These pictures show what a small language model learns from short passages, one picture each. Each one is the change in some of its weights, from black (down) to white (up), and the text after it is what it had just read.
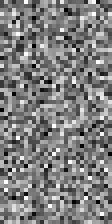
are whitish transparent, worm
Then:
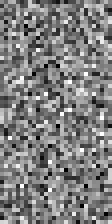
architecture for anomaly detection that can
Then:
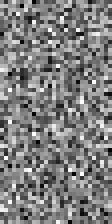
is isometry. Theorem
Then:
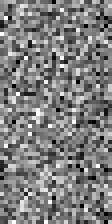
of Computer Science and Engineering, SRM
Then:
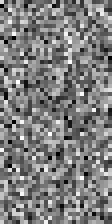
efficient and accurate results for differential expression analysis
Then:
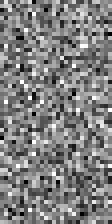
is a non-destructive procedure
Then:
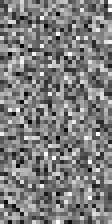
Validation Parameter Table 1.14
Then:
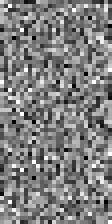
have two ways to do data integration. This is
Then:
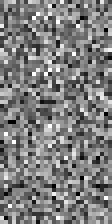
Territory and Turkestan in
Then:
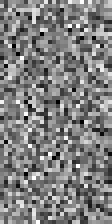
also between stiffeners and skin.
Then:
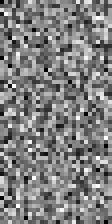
A Region Let $X = R
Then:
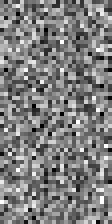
adopted a systemic functional model of language to
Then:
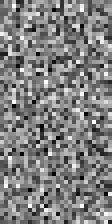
of cement by utilizing large
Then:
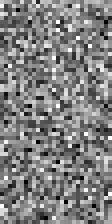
in A2⁺ donors
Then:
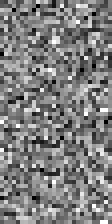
she has pieced together. What is
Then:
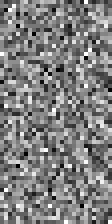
based on Watershed Transform and
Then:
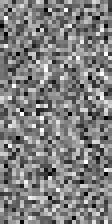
Risk Analysis, Deep Models.
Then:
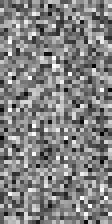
mass with the water flow, that is, a
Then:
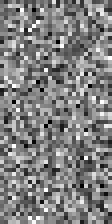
design method illustrated can be extended to other
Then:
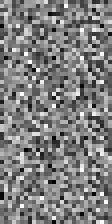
Ash, Acid Insoluble
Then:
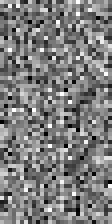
prepared and crystallised from ethyl
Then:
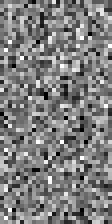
by ESB are messaging services, management
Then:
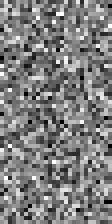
ULTIMI ÎNTRE
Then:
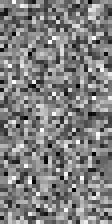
and more polluting household heating systems
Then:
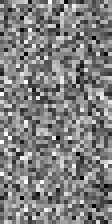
Decomposition of the musical signal into
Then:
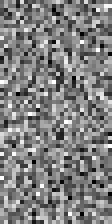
someone fails to fulfill their tasks
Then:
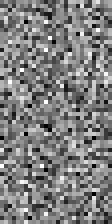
M : Methodology So : Software
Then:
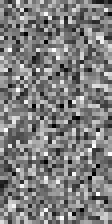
identify the user. Some concerns raised
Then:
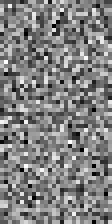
active against *E. coli*,
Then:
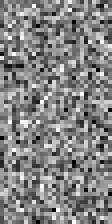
and mitigation in construction
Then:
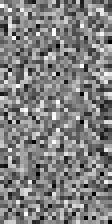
of the main technological processes in the
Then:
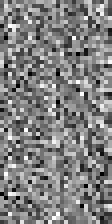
the influence of the inner spirit and
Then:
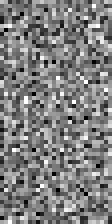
culture or into a society (for an
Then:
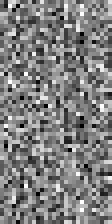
the universe and the unseen structures
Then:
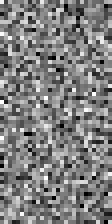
of gaining some advantage from research serves as
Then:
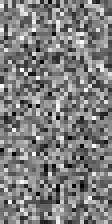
**Light industry.** Manufacturing of
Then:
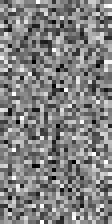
în situația
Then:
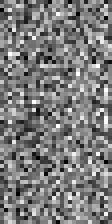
Mahabalipuram on
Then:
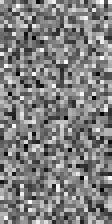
collected on field trips to the region between
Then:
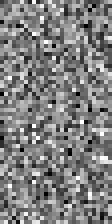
occurs inside the channels and is mainly
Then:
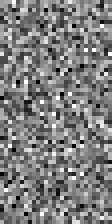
inoculating needle. Inoculated
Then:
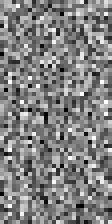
as customs as a source of law,
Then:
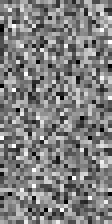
and the theoretical model has been widely
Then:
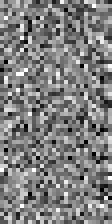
provide the ability to restore elements of the information
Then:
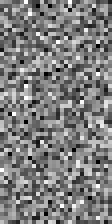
Poka Opo preparation not only
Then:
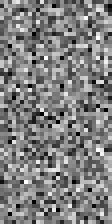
Karachi city. This study covers
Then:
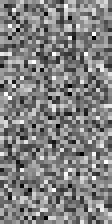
fluid film over an unsteady
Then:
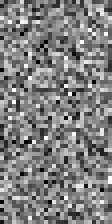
organizations as they can utilize this time for
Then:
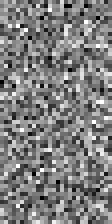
19 December 2023 Article DOI:
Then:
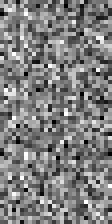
and newspapers, etc. In the
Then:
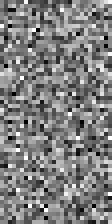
calculate cumulative percentage drug
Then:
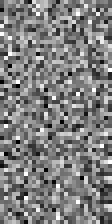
of the French Revolution
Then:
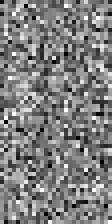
before and after the addition of AgNPs does not
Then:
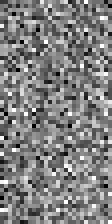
and values (Davies, 2004,
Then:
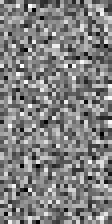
symptoms, which can affect the quality of
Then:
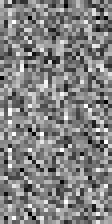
Systems*, vol. 10, no.
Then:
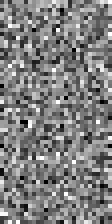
used is N, then the average stay S
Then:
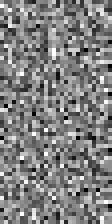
of a person who is the subject of their activity
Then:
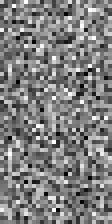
metal plate (circled in
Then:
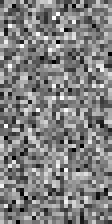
right thing. I would say one of
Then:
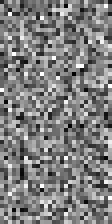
and more useful set of features, the
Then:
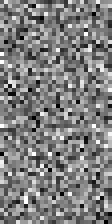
of Chitwan National Park.
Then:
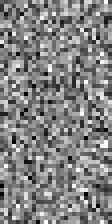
OpenFlow instances, known as
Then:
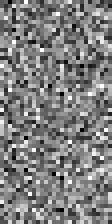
compared to the paralleled period of 2019.
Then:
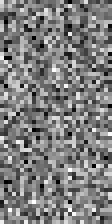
to produce enough healthy and nutritious
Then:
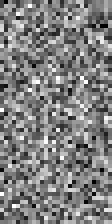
planning practice (Bertolini,
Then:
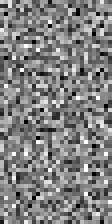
Terms "confidentiality
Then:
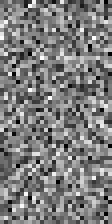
ductal adenocarcinoma;
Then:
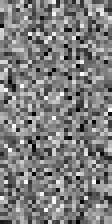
as to remain in accordance with
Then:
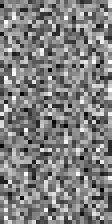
patient analysis supports the theory that elevated
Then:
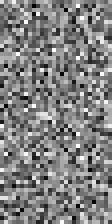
fault, there will be an
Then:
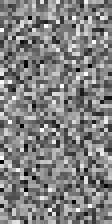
intent to produce searchable metadata and
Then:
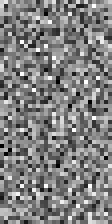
**S2**. It is worth
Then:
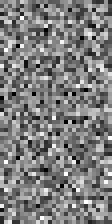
Simultaneous management of both partners may have
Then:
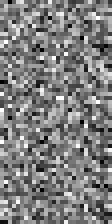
in view of periodicity in the x and y
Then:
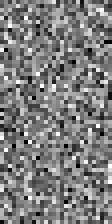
the university level they are mixed in one
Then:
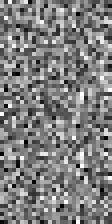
modifications can help in the effective management of
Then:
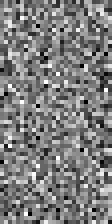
on the principles of Islam.
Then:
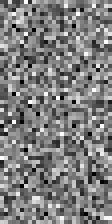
Sequential Organ Failure
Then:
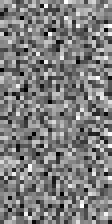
obtain a directional permeability for the
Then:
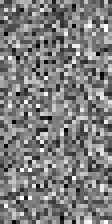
some unique commits are not easily applicable
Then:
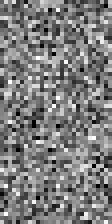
Starch, Steeping,
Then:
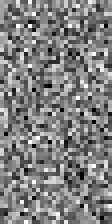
to work during the *iddat* period.
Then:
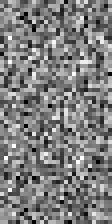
isopropoxide completely changed.
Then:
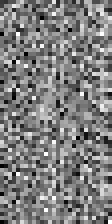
included in the study, in whom
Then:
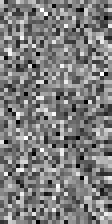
on the generalized separate influence of factors in
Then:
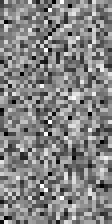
D+ABC AB+CD
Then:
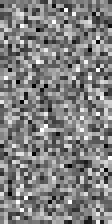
Fields, London WCA2
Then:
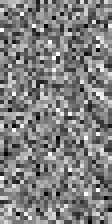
in Table 3. Table 3 Qualitative evaluation
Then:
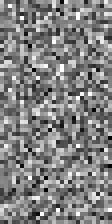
allows cognitive and motor skills
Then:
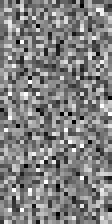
on the other available estimation source. Index
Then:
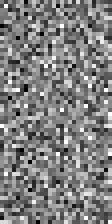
a significant reduction in power output, an increase in
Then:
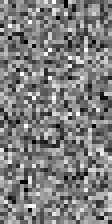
she did her best to provide for him,
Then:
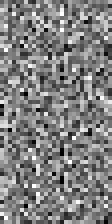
S. NO FACTOR W
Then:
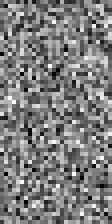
convergence between Process Mining
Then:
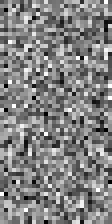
huge number of factories, air
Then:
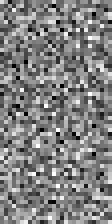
find out that these black lines are
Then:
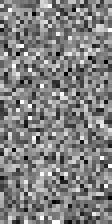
scale might suffer less epistemic
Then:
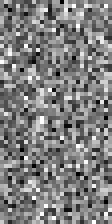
the partners answer the following questions: -
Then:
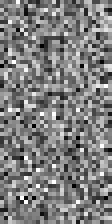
comparing the coefficients in the representations
